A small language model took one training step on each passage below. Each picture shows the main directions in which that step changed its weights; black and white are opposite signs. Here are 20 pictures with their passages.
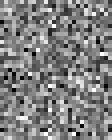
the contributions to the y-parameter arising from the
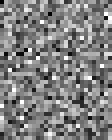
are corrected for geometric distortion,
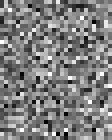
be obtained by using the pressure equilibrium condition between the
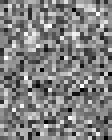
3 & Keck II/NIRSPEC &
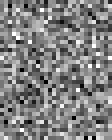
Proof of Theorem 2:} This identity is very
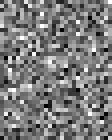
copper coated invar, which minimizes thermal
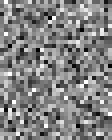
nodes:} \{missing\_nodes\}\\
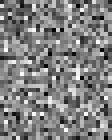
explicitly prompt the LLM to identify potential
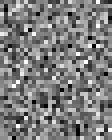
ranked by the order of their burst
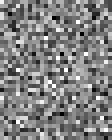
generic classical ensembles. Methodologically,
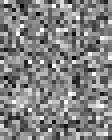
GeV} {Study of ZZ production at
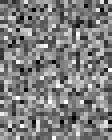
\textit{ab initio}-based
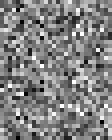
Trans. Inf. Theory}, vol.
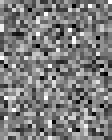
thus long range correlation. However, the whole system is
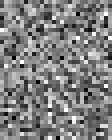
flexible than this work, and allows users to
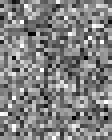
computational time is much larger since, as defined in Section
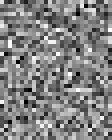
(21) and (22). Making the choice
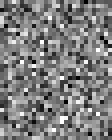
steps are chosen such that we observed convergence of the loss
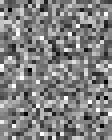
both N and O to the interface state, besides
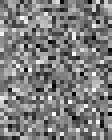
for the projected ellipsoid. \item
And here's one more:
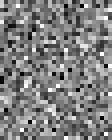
quenching a random sample at $T=0$
